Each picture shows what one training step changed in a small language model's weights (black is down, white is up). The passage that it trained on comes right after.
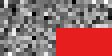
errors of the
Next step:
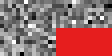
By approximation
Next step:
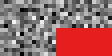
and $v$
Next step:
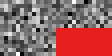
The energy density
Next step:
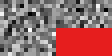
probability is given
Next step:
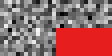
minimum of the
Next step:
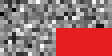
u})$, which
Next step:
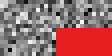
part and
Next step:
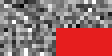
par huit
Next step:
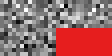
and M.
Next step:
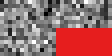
a difference in
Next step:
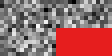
collection of
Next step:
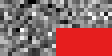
the model for the
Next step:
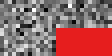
Study in
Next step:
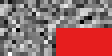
plunge to
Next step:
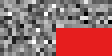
an LLM
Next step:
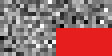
the DW and
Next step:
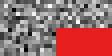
complexity. In
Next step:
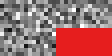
una specifica
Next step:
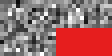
or heavy
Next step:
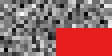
stronger one
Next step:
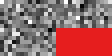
form \ben
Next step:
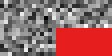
paths of
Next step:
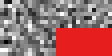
some subsequence
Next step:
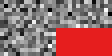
$\omega$ is
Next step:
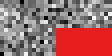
the left
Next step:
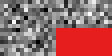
a collection
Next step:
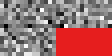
For the rest
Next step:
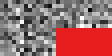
existed when
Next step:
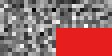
description with
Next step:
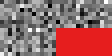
due to
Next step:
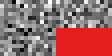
Then clearly
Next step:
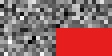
Gomes de
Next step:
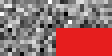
nome de
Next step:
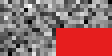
been calculated.
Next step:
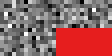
e descrever
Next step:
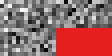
not very
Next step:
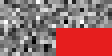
leads to
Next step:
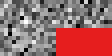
with a finite number
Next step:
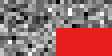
which the shear
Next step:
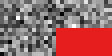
the entire
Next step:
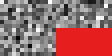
taken into
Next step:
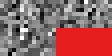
origin for
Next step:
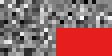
a substituir
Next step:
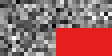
the strong
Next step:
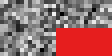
$$ thus
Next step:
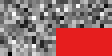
Note that the
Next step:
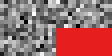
equations in
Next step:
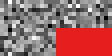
activation functions
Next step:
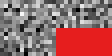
if there is
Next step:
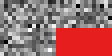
thus could
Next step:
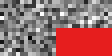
this work we
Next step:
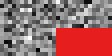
but not realized
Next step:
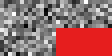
on the complex structure
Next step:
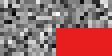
that the characteristic
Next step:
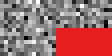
quitação de
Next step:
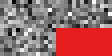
\subset M$
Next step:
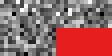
the equivalence
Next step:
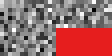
op geen
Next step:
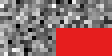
$z \in
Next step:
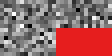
of convolution
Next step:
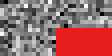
campo en
